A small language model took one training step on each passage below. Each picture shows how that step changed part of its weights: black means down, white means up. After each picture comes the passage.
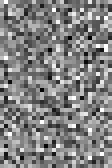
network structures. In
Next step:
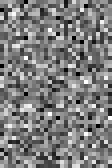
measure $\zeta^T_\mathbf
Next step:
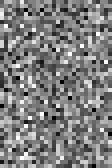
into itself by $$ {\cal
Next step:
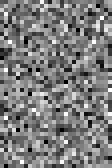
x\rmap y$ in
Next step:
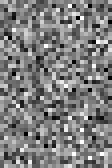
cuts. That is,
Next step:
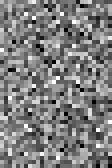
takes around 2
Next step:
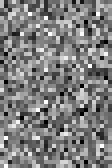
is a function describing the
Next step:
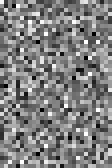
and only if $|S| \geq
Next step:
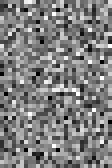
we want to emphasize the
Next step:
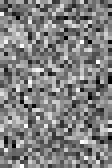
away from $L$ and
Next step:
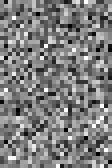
that \begin{equation}
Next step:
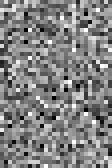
cone}. This paper deals with
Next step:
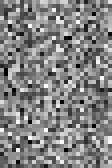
example of internet traffic is
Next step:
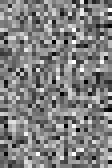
natural families (say,
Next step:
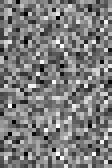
PF(s Q x + P
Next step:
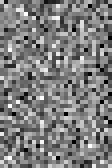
University, London
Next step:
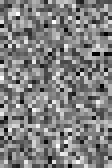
for school $k$
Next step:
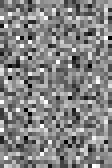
both side of each interface since
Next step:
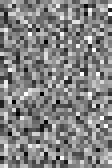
positive integer if $P_{ij}
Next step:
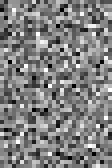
holds: the \(k\)-th
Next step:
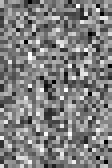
(which we take to be
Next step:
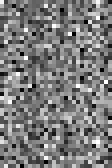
The next result describes some
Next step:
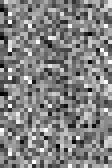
number of global optima
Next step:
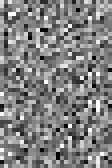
increasing with respect to
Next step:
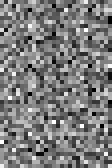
\end{equation} and the
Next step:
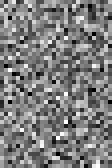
\qquad\text{for every
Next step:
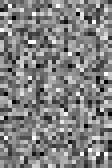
disciplines for the two
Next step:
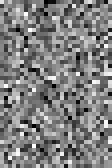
Voronoi diagrams
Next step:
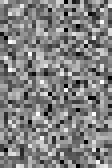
box neighborhood in
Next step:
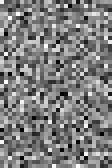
on the quadratic forms
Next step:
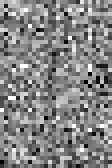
derived. Through a normal
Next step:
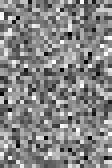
can phase-lead or
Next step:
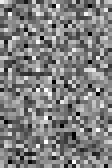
significance level
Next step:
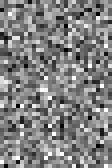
diffeomorphism $G\in
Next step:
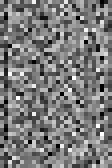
finds an approximate solution
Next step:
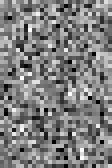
again, we find
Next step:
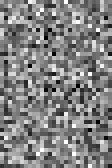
red part only vanishes
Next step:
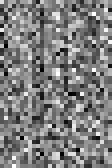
quantum groups,
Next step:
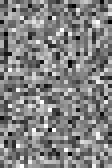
not Markov unique and
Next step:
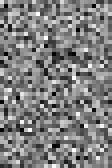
for an illustration.
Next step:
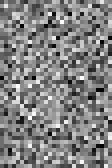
the definition a group $G$ is
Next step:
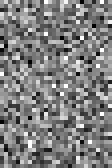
category ${\sf sNil}$ since
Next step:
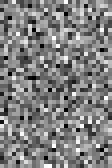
a general result on Carnot
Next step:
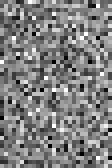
} \par Now take
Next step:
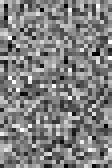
been given a combinatorial
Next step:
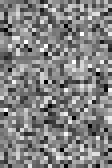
algebra, this gives a representation
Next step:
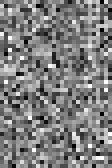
In this section we give some {\it
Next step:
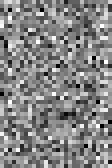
problem converges to the same results with
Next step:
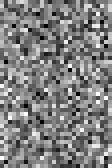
by \be\label{alpha}
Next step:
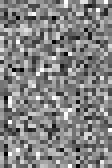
results in ``strip'' or
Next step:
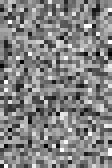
a sufficient condition for a
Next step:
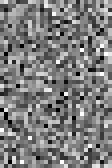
m\Delta_F$ we are
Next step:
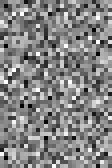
as the intended meaning of
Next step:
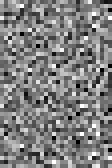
the maximal torus
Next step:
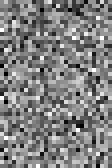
as the (quantum)
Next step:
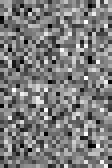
\doteq x^j
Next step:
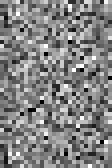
consider consist of a family of
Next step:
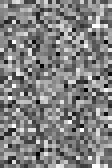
For every positive integer\/
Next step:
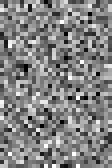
pair of LPs in terms of
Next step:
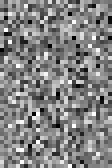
that in the definitions of
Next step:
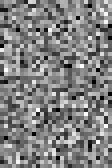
sample the $\sigma^{(0)}$
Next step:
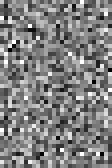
are standing on the
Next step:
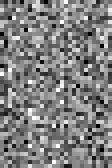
vertices may run in
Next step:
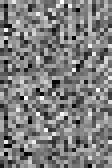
not periodic in
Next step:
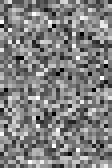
for example Stroock and
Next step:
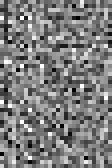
are always bounded
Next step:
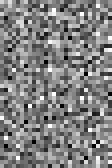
the tile-dependent
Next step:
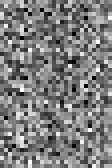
orbits and is itself
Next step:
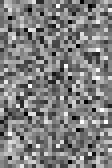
\textit{gauge theory
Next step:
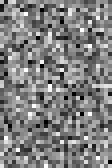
belongs to ${\mathcal G}$,
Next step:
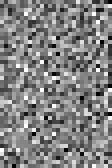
the highest power of
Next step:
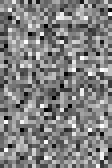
be a metric connection.
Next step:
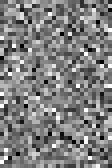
Since $c_0$ has the
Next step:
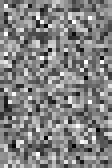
super-solution and
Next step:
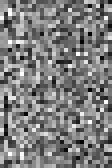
based on which an optimal output
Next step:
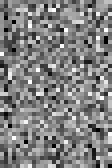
number, resp. the
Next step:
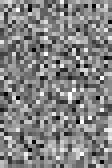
to equivariant
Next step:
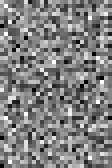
hyperscaling had some
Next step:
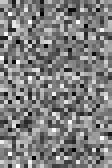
and equilibrium in
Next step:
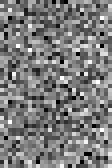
S\rightarrow M_2$.
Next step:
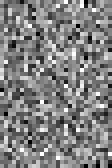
flux. If a
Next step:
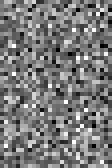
the form% \begin{equation*}
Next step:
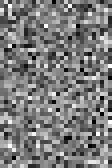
the uncertainty
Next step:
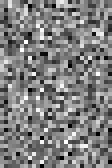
be checked that
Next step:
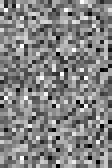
the `type I' and the
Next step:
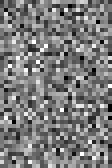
then the \textit{first
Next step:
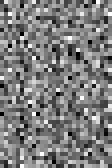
statements hold true for
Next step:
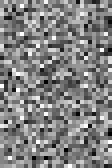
and return a finite
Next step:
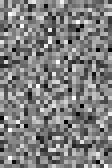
so that the number of vertices in
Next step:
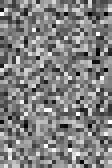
CTRW as a model
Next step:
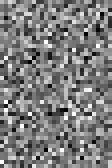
the second fundamental form
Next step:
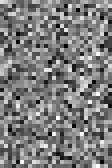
any given $x_0\in
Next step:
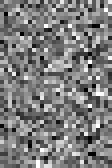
energy criteria
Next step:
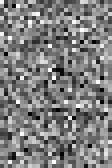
and $y\in S$. The
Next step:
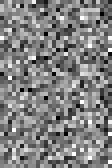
This proves the lemma.
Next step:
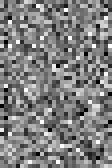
the physical limitations
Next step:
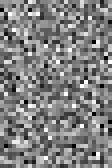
solution and the other is positive
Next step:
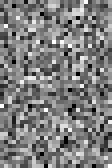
one basis function and therefore one degree
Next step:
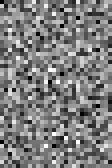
For more exact results we recall that
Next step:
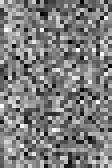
Poisson random variable with
